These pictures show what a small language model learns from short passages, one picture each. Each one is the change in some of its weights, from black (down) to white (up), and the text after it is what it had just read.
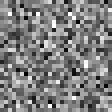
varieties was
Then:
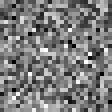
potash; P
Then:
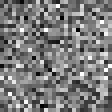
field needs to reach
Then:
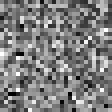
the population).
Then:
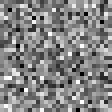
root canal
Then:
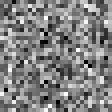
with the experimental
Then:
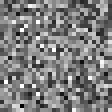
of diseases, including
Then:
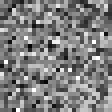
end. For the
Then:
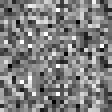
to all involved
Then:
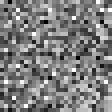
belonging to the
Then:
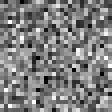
These variants,
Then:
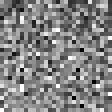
compounds like
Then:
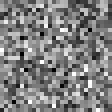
in agreement with
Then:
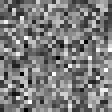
method of determining
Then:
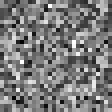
greater effect in
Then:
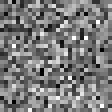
it is essential
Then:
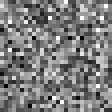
honored only for
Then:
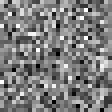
of the Developers
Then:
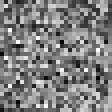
also carried out
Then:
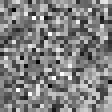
surface images,
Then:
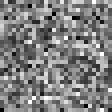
in acceptor
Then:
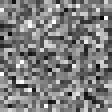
5 million 7
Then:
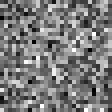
DC for the field
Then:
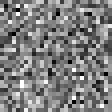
depth. The present
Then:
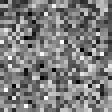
To understand how the
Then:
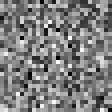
the Nigerian
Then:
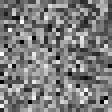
multiple classification systems
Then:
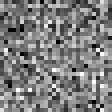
the resilience and
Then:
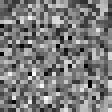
against the
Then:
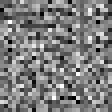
50 years,
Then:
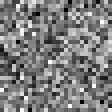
smoother decline
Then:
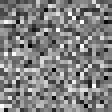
antisocial personality
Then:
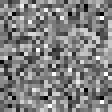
of the tows
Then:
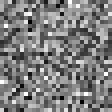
height has been
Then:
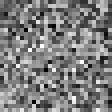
their language at
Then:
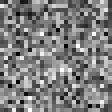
The pathological process
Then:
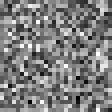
of the patients respectively.
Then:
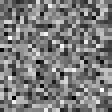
structures, the
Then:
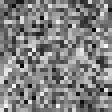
recommendations were presented
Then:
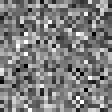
the broader
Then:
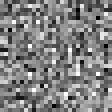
of interest. Data
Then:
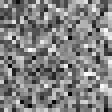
continuous functions
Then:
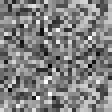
of the individual in
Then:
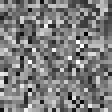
the box where you
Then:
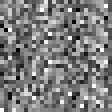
muscle activity
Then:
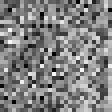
disorder that is
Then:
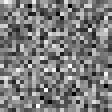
ligand complexes
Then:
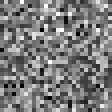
raw data files
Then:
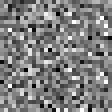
consent was obtained from
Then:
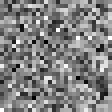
of the work environment
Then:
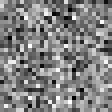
actual energy performance of
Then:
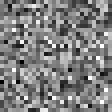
of causation
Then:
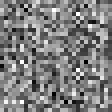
besides their
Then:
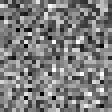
Statement of
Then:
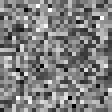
programme in a new
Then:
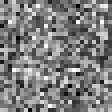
screening The
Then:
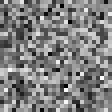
a somewhat
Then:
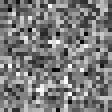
factor for successful
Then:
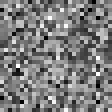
activation. If
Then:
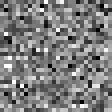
help inform a
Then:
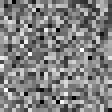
and testing ten
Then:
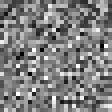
clay content after
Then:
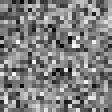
an organisational
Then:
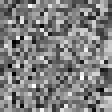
requirements analysis,
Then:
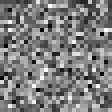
technology, or medical
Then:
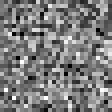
properties of the
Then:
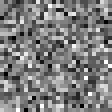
modern industrial
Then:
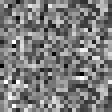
shown in Table 2
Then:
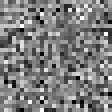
exiled students?
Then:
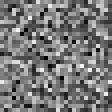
role in modulating
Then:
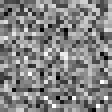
by the frequency of
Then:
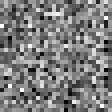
academic performance of
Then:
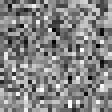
of device and
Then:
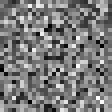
from X-ray
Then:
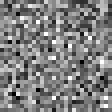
of available drugs,
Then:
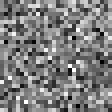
for powerquality
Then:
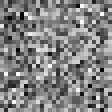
to obtain approximately
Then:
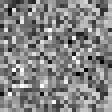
used in 24 our
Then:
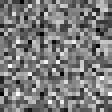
fields from two
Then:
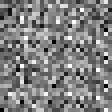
difficulty related
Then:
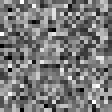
LFI Low
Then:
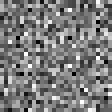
the preachers and
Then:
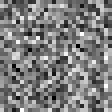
ease of use
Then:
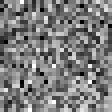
were stopped
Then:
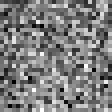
there's more to
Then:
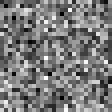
The Company
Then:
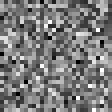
the primary stress
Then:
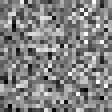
toys I see
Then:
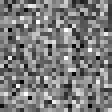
of people have been
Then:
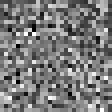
four types of
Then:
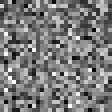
Jordan and
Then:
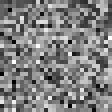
information to build
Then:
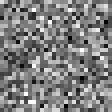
said that the
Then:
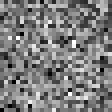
the limiting factors
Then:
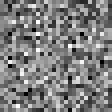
of technology, which has
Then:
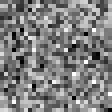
a reliable and
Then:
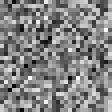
of this research because
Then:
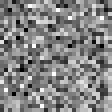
to achieving its
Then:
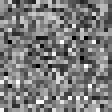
is dried at
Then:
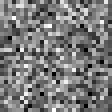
employment density
